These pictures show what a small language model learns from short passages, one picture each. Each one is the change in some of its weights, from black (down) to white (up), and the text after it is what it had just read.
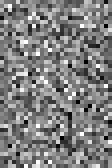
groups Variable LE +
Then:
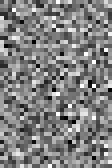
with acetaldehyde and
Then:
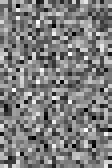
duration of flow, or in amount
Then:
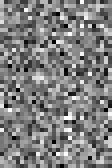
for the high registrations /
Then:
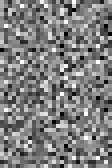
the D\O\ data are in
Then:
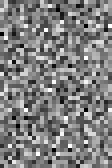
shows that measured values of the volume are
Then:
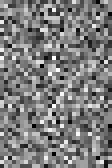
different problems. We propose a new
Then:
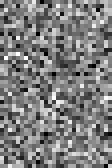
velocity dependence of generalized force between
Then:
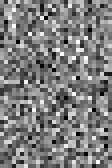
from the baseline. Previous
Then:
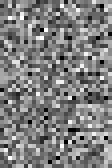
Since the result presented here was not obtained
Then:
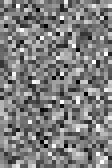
legalities through proof of
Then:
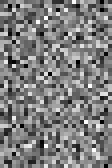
ml/mole g. atom
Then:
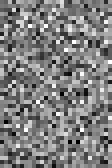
using the vdW-DF
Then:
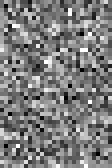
Tr}'$ and the generalised
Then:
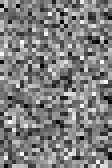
attaches to host cell
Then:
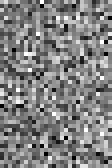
information both in library and over
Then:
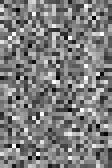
Utility Maximization using
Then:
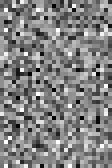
and 28 days by adding
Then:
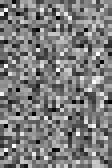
substantial background density between the
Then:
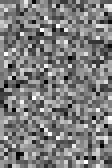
the actual behaviour of star clusters
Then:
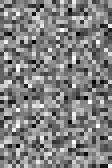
Prisada RM,
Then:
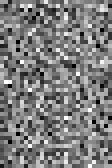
and the only additional dimensionless constant is
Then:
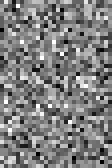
ethnicity identification has
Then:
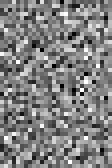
infections are among the most
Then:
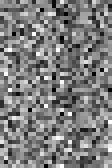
visibility of individual achievements while
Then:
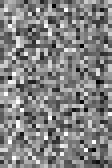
*J Sports Sci*, 25
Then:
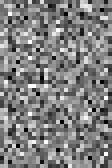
(1) defines and
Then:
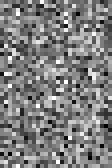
obligation to designate an
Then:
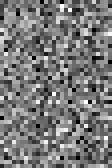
of quantum mechanics, making different simple
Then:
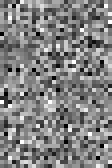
selectivity were evaluated during method
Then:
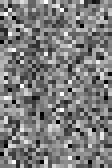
in cases where instantons do not
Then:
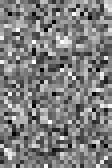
were formed in the fibers.
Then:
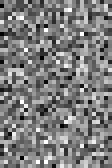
also made the important point that the origin
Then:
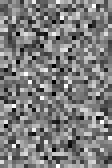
and other present metal values the particles
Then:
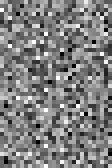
helical KH instability
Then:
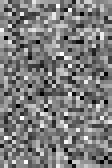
qualitatively the finite probing
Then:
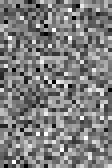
it clear that terms in the free energy
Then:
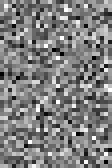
6 months. 30 female
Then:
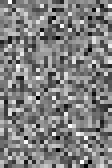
Social Sciences Institute for
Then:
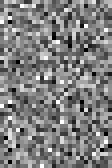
that provides several ambiances
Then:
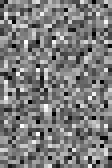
(IV) oxide
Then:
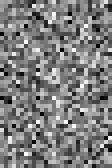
public for enhancing the trust
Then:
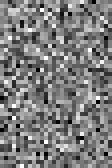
the low desorption rate and the
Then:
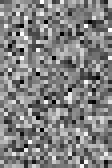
Eco Materials and
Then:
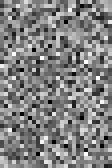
traced out by the contours in
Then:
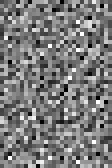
elements are also highly correlated.
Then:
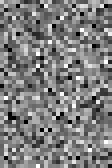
lac 30/tds for one
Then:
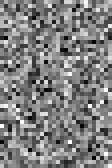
we do not find any significant clustering
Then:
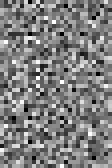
Only 7.95\% of the
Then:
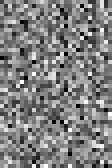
practice in England.
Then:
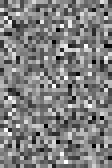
only, those contributions indeed entangle
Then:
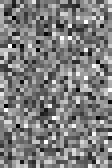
of the selected hospitals;
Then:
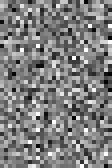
reaction, kinetic runs
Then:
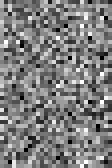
Wireless communications,
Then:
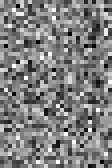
layer B sublattice atoms
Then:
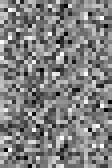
in Europe. The ongoing
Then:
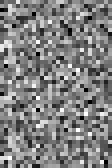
many African societies
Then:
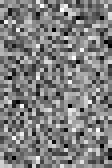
is to be deployed at a
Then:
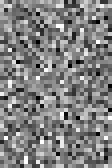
Network Mapping of
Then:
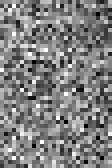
Fermat's Least
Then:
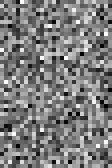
the complex number $\alpha$ be defined
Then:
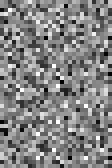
AZ, SS, and
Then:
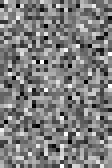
online games has become a key
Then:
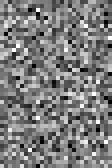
circuit to embed the input data
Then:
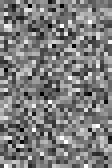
literature mostly on the qualitative
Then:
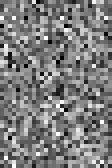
enhance/validate numerical simulation of
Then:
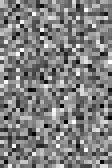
of the $y-$axis.
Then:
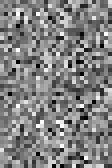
National High School
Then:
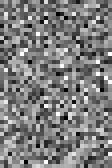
contaminated with soil.
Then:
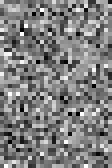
by the vendor with the
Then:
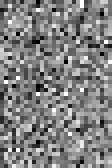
has yielded some of the most
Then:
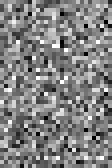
Senior Citizen 9.
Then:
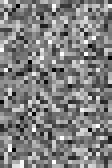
and repeatable analyses on
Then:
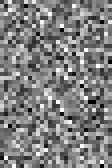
cannot keep them separate any
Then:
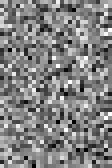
and technical responses, their nature and
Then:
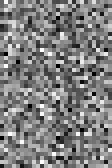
matched loops show several
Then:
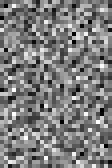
1, \end{equation} where
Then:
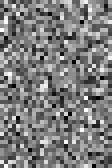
the sky-residual
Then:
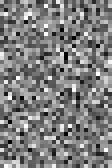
architecture of the DDS
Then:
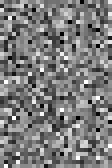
dataset on the impact of the heavy
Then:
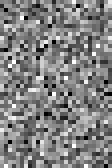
was born with the development of
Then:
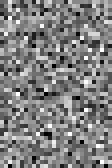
validation are first conducted in
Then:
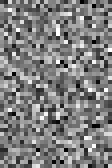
high-resolution coastal
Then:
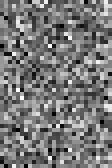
in order to ensure complete coverage of
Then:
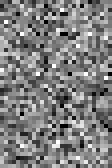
with, and outreach to,
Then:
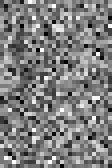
with a penalization on
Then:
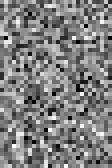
uniform weighting. The
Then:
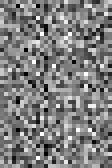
and providers, so would be
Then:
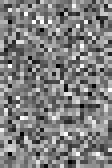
difference of holo- and
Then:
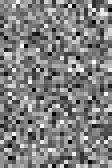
was performed to quantify the
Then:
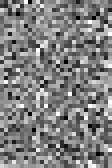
65\% of the accuracy. This
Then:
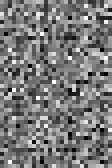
DELETE methods, respectively,
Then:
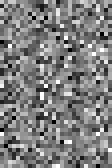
very strong influence while the other
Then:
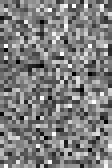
renormalized proper length of the
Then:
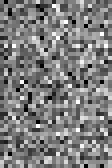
Field doesn't know
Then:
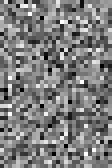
lack of a broad and dynamic understanding
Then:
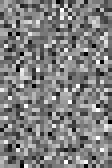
displacement fields and directional effects
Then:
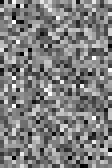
C. Taliotis,
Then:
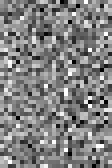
are significant differences in the quality of management
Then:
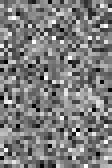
where the true covariance has only
